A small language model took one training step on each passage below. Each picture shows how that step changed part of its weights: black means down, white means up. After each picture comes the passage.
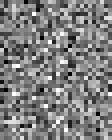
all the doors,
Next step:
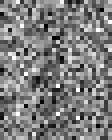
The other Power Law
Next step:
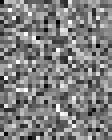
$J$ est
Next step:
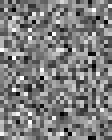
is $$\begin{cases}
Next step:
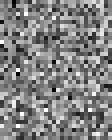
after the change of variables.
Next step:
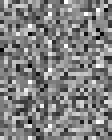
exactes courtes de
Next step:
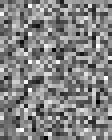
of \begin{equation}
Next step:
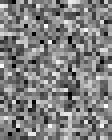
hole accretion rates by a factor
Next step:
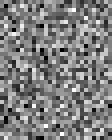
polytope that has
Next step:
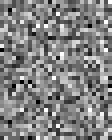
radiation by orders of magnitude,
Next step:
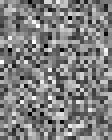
performed to characterized vortex rings
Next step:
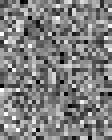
utility in $A$,
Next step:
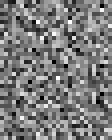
field $\Kee$ of
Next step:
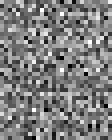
J. of Diff.
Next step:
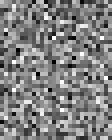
on weekday
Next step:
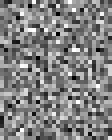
the liquid density. According to
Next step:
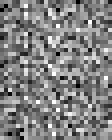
pulse level, while approaches like
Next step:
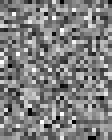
same sum of swings as
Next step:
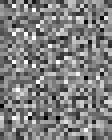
de dimension finie sur un
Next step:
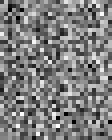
the same number of signals
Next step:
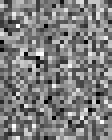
the agent-based model
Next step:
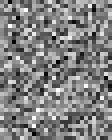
axis. The first segment of
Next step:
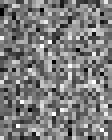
distribution of the nodes as far
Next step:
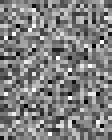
isoperimetric inequality,
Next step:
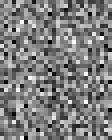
by the TJ Park
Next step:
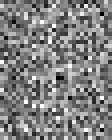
expression for the smallest reasonable DM
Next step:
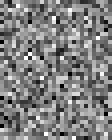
% Activate to begin
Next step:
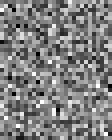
the correct binding energies of systems
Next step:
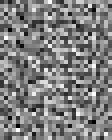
\end{definition} The
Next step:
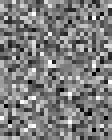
that the same channels read signals
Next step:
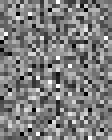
analysis and observational validation}
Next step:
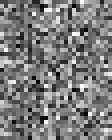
This tool helps segment all
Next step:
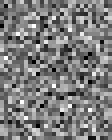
effects could be used to
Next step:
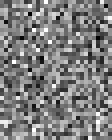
of the constituents is
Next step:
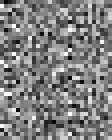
applied. We perform a simultaneous
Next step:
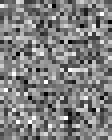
these variables have a moderate
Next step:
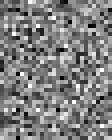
is then straightforward to explicitly verify
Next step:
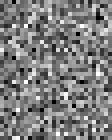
\Phi \left(
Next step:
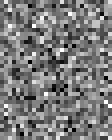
images. Since U Ant
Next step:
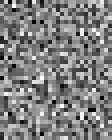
possibility is the use of explicit
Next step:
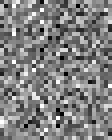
diagonal procedure, it is not
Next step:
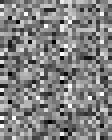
PPs with a smooth
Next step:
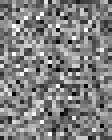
spectral data, we are clearly
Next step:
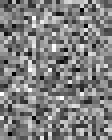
required careful studies before
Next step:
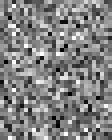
asters, which we define
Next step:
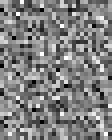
parameterizes the path of the
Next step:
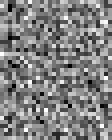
are identified by using the same
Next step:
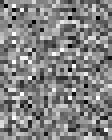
(\ref{dd}) follows
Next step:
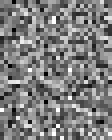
line) into reversible
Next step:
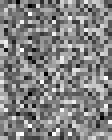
photons in Figs.
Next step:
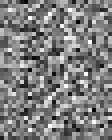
the Dragomanov
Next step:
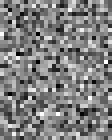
Rev. Lett., {\bf
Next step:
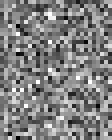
literatures about this
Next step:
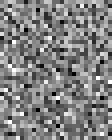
remark that a singular equivalence of
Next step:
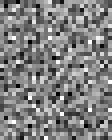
Impacts Before
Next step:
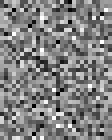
the differential equation it follows that
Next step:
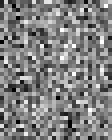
averaged gap profiles for a number
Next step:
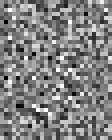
the critical exponent and the structure
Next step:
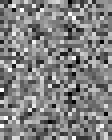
this leads to a better time
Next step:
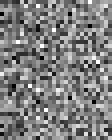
of particles created by the cosmological
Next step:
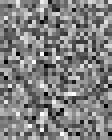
different from the coherent ones.
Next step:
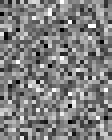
be quantified by the
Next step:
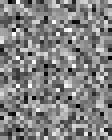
continuum theories. The field theory
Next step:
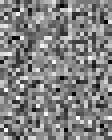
implies that the value of the
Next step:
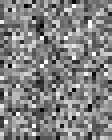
12mT, the
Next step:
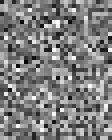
of positive integers $<m$
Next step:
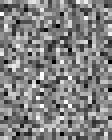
0.$ Assuming that,
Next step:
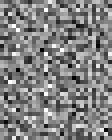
\biggr). \] We have
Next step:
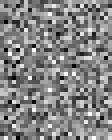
graphs with the desired size and
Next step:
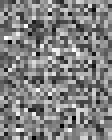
\end{equation} As
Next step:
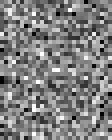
those sources and the consideration when
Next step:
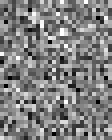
respectively for ${\dot m}
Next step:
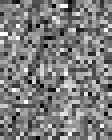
such as a peak being
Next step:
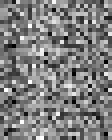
significant part of Type
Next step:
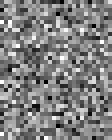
are necessary and sufficient if
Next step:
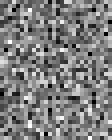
topological modular forms and derived elliptic
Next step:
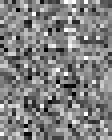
error (SIE), and
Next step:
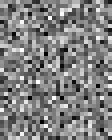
trait capturing the residual
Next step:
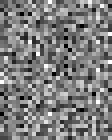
\forall Y\in
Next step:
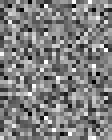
$a_i$ and
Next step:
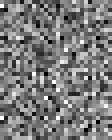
resolve Speech
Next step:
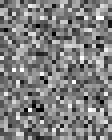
in condensed-matter
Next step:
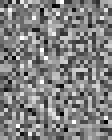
the significance of the
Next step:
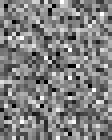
are usually available: the mass
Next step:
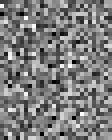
The study also showed that an
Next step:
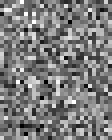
the group-specific SVC
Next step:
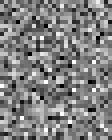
wave functions are written in terms
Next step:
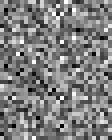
medium back-reaction,
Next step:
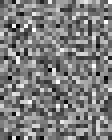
\infty$, concluding the
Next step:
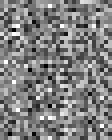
has a non-constant
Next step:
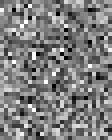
V$--invariant linear functionals in
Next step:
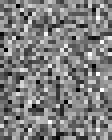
= \xi$ exists and
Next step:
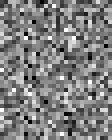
LHC (for $\Delta
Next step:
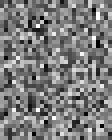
the $\Gamma$-law
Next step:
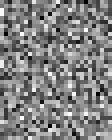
Hall conductivity. Our work
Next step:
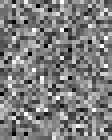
it would be very small since
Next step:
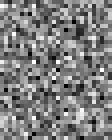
also a symmetry. An example
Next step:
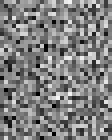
only concerned with the
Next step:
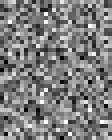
and became interested in
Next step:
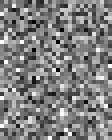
is a Hilbert space of dimension
